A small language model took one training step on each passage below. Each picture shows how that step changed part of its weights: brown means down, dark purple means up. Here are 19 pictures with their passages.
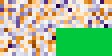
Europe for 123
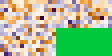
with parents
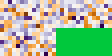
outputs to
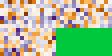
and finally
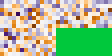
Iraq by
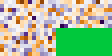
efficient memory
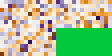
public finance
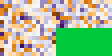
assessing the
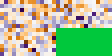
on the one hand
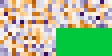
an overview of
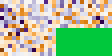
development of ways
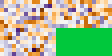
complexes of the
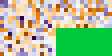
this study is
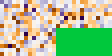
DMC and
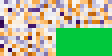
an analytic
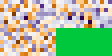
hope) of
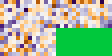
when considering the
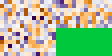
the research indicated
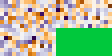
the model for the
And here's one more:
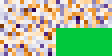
it is important to
